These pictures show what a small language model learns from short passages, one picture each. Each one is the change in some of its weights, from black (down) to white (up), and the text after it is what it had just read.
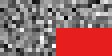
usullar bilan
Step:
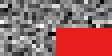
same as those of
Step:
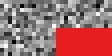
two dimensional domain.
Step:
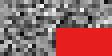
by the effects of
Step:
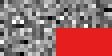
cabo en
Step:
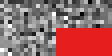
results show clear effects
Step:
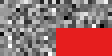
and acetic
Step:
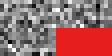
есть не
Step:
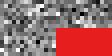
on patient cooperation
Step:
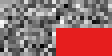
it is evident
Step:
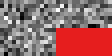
the result for
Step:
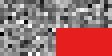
methodology was validated
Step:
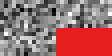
compositions based on
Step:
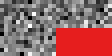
influir con
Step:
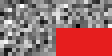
simplifies the
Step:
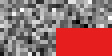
more time to
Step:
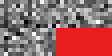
water at 0
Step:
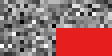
\cos \theta
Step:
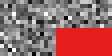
be as in
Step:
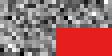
are new emerging
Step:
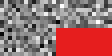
period from 2013 to
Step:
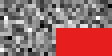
| Attack
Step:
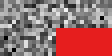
agricultural extension
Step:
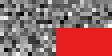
$X$ of
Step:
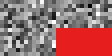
past years, there
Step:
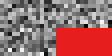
Figure 16.
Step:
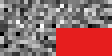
the export of
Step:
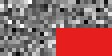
Martín that
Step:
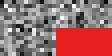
a panel data
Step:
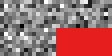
área en
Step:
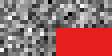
traffic flow can
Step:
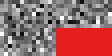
- w \vert
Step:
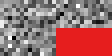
it is found that
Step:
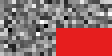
to be partly
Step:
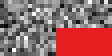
20th and the
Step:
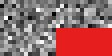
the larger set $
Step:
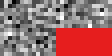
in number theory.
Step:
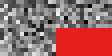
use the 3
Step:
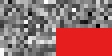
it easier to
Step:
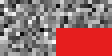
introduce Chapter,
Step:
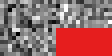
саду про
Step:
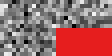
have been seen in
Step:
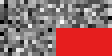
theorists and
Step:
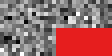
was found by
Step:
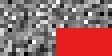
to silver).
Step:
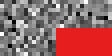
kg and
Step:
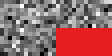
were interviewed to
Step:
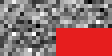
по суті
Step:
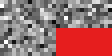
special purpose. In
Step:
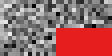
findings highlighted the
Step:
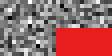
a materiales de
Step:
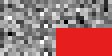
higher mean value
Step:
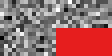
can be written as
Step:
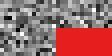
does not vanish
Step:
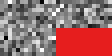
the best results,
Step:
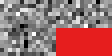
code has been
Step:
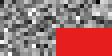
of development, legal
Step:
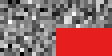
la energía
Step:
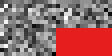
the direct sum of
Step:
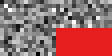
a significant reduction in
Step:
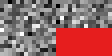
Animals are
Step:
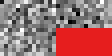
and quality caused by
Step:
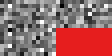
debate público:
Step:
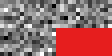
means those elements could
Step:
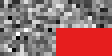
in time existence and
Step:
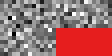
be almost twice
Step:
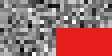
my private interests
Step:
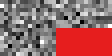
is significant ($P
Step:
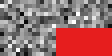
is done by
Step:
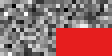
staff of the
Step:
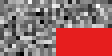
entonces 35
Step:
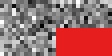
information that these values
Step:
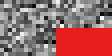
Information Science,
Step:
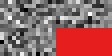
às vezes
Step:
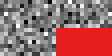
has a CW
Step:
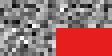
meaningful difference for
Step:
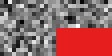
diminuir os
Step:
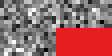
of a group of
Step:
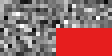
un texto:
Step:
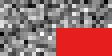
these 12 rules in
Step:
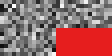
repair of
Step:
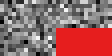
a Stein
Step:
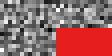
the node found from
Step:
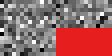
we obtain a result
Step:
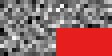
the f_i
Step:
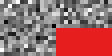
from 6 stations
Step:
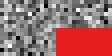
absorbance of
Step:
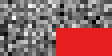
solver selection aims
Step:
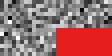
in the society.
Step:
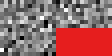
auzit de
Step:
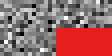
study was not
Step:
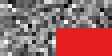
linked with
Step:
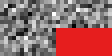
transmitted and
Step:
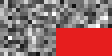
to its original value
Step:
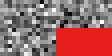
by a clearing
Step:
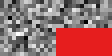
in winter and
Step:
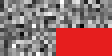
de los modelos
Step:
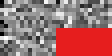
чином, є
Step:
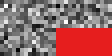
the need for an
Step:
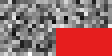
ring of functions is
